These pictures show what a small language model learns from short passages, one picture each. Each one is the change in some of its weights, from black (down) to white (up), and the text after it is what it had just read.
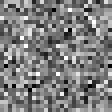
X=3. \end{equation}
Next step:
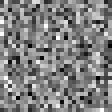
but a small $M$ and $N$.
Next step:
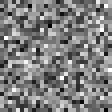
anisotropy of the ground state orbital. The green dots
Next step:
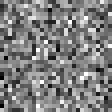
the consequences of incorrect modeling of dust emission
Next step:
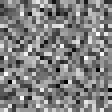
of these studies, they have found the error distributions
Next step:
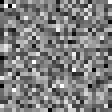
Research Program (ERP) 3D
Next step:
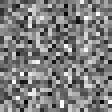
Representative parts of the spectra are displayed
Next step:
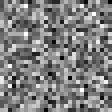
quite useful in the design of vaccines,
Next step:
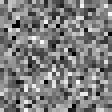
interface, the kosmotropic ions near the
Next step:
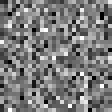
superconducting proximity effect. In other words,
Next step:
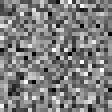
of the scalar staus becomes the LSP after
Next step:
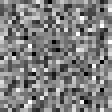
the sizes of $X$ and $Y$
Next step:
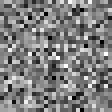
only Java-based OSS analysis.
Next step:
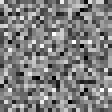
calculation nicely complements the multiboson
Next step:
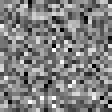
be done mainly on tree--codes, that
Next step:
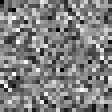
mentioned condition, in which the final black hole charge
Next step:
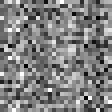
look-up table \end{tabular}
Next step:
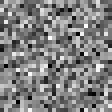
CubeFix} and {\sc
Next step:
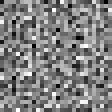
$8\times 8$ grid electrode;
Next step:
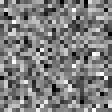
nothing special (other than being related to the particular
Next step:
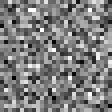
system size where direct diagonalization is feasible.
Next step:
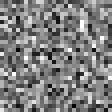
transport equation (BTE) under the relaxation time
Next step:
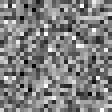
successfully applied parts of the SAMPLE
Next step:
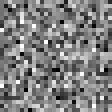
relations, and \cmlt{} calibration of
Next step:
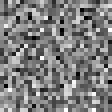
and electromagnetic immunity. Hence, the
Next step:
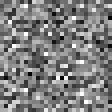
underlying in the audio data need to be identified.
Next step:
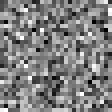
molecular components toward \snr. For the
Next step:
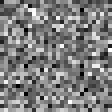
can also be used just to drive the TES
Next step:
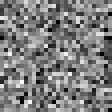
the development phase.} \subsection{A Toy
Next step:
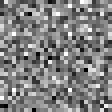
with $F^k$, using the condition
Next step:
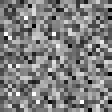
benchmark is obtained by inputting the observed data directly
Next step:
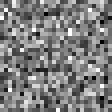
an active role. The method, which we explore
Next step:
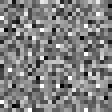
{author} {\bibfnamefont {A.}~\bibnamefont
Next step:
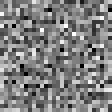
hard superconductors. *Phys. Rev.
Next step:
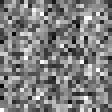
also consider our MIGHTEE data with a
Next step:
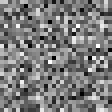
electric field, turn-on field, and temporal
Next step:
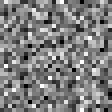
and land water storage. The Bayesian model
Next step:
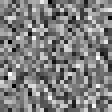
transverse metric derivative terms on the boundary.}) leads
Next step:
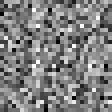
patches with no linkages,
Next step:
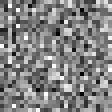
mode at 7.22 mHz (second
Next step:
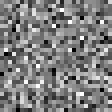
be used for hierarchical clustering methods other than those
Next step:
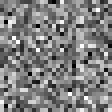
on the case $\lambda=0$. By
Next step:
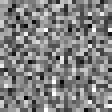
state containing the fermion pairs produced by $W$
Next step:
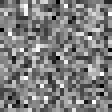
with 135 frequencies pre-whitened is
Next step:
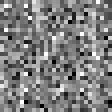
kept fixed, and $l$ is
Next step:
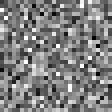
rescalings in this invariance, we are also
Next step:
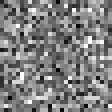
lattice layer was illuminated by a horizontal
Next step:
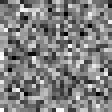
This article thus provides a novel aspect of the charged
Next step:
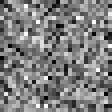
therefore, this ratio may be higher than
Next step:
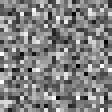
of the system with the two qubits in
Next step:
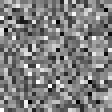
highest extra speedup after copy-path
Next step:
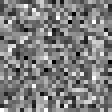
in the reference frame of the moving defect,
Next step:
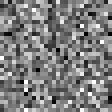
the energy contained in one side of the junction
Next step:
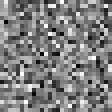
the reduced background emission. \begin{figure}
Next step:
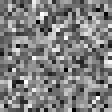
films of high-ionicity materials such as
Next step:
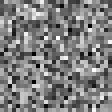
an atom as ground instead of excited is
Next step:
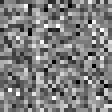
often considered in numerical simulations of moving contact line problems
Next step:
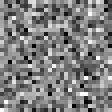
this paper is as follows. In section
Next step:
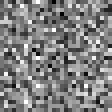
RG stable but can be reached by appropriately tuning
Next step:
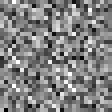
which accounts for a very minor part of the
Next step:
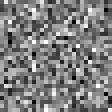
the formula for $F_o$ is easily
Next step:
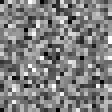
1$ is the assumed magnetic permeability.
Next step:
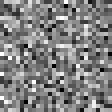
\ . \end{equation} The general
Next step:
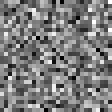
and does not require secrecy protection.)
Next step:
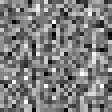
employs target compression quality factor and channel coding
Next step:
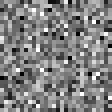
this phenomenon$^{4}$. All suggested resolutions of
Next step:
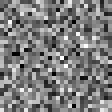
as the infectious agent responsible for
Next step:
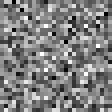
scattering}, was laid down in the
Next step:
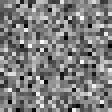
move up slightly as more $m$ terms are
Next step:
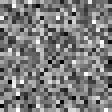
other hand, the spin-splitting is only
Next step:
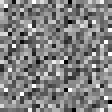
{\bibfnamefont {T.~A.}\ \bibnamefont
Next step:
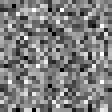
WIMPs due to the gravitational field of the
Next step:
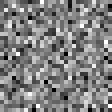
chain. Thus, hybrid precoding has been utilized
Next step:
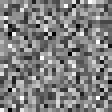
strong coupling regime. Our results potentially have
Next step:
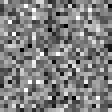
the relative coefficients of different terms in the square
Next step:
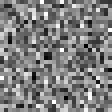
isomorphisms $P$ between the
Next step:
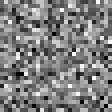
the receiver side. We find that
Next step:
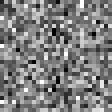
we now have an appearance of a gap
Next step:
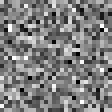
seems that a 1981 IEEE tutorial
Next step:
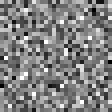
once & Fact card $\rightarrow$
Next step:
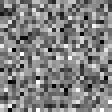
of three distinct and unobserved regimes, which
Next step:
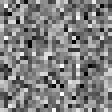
on registers, metadata and constants.
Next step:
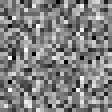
implying only few interactions inside the larger beads
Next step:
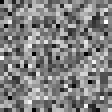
horizontal red line represents the SM prediction.}
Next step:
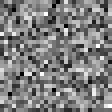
dust is characterized by a scattering albedo
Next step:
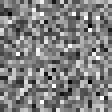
are two important effects of high charge carrier
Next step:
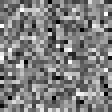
We also comment on other possible contributions to
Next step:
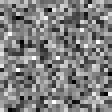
> 0$, infinitely many periodic manifolds are
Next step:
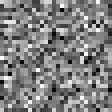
{\sc Herwig} MC predictions with
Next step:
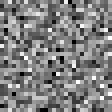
Materials, Department of Materials Science
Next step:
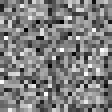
most GRBs. In the non-relativistic
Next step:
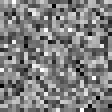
which yields the first law of black hole thermodynamics
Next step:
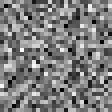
a circularly-polarized incident wave packet
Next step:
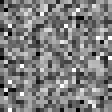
OUTLOOK Once
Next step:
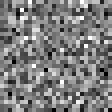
lines and \[ \frac{|proposed -
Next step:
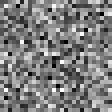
make use of the basic 1D products and perform
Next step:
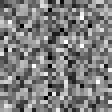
when the MNP easy axis is locally fixed
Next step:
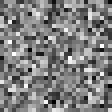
systems with a concave and a convex
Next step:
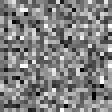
where $k_{\text{rec}} =
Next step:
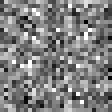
in Fig. \ref{fig:
